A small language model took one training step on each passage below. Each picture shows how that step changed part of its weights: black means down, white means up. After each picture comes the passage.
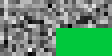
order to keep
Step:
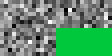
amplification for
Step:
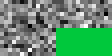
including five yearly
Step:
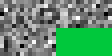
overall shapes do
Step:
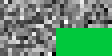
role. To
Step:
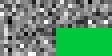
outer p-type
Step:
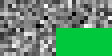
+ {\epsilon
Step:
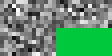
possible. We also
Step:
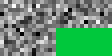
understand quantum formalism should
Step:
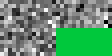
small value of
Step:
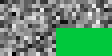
found that the corresponding
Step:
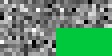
depth unitary circuit
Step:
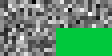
site as well as
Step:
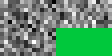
this advance has
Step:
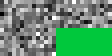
numbers near the curves
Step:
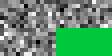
For the case of
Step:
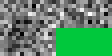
upon this work using
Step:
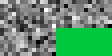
that the theory
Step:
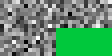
Attack and a
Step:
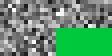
we use a reference
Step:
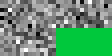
$ The median
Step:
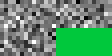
this paper opens
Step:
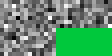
{\sl Phys.\
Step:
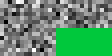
cells resulting from a
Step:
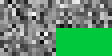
I also call this
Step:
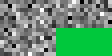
QED, here
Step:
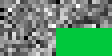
vacua. The
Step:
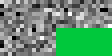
atomic gases
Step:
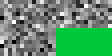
instrument's response
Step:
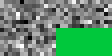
and ${\bf
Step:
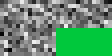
not possible as these
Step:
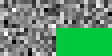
to a frequency domain
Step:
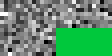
was shown to be
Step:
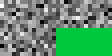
fairly representative
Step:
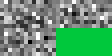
weakest for the
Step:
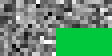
that occurred before
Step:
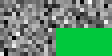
$T \simeq
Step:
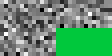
in the sum
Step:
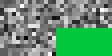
form. Data on
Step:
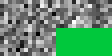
to the Standard Model
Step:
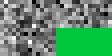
connected by at least
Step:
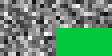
these devices to become
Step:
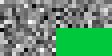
The partons generated
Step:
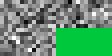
have the correct
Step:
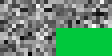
shown for comparison,
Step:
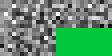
other states; for
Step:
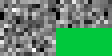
slopes resulting
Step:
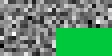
specific state of operation
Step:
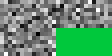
properly accounted
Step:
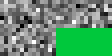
equation (1)
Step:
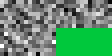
the prescription of
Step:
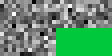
entropy compared to the
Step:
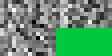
square of a
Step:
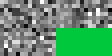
an increase in the
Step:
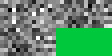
using a range of
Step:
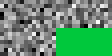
represents direction of
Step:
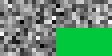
study is 1 nm
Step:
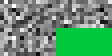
fit well with the
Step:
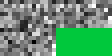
satisfy practical requirements
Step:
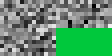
have further confirmed their
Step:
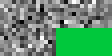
brief observations from
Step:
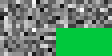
source plane as in
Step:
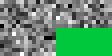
In the following,
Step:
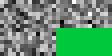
the intensity of
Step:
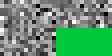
a short-term
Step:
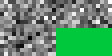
design students to understand
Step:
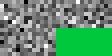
smart devices
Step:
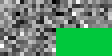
students about numbers,
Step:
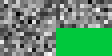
visible in the case
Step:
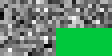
formation history and
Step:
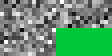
necessary information on the
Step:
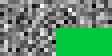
to Station
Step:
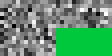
The sign change of
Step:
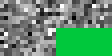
occurred at a
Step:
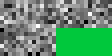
quantum channels. Given
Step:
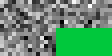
the measurements from different
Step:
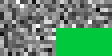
turbulence in a
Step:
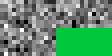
Adaptations and
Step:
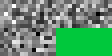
other problems in computational
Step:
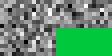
In particular, the
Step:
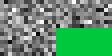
and clusters of
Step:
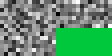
the probes,
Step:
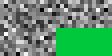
in the above
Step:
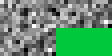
assume any shape of
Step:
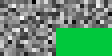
to matter and investigate
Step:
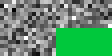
much further research.
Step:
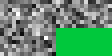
the PBE spin
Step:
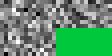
the next section.
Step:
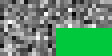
covariance $\lambda
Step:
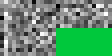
broadband view to
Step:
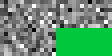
more intricate
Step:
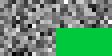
However the opening
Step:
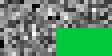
correlation lengths
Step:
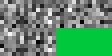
Given the fixed distance
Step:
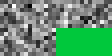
expected, the
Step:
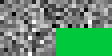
The car that is
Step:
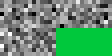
number of CP2
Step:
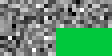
discussed below. The
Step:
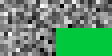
command to allow
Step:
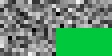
the low-temperature
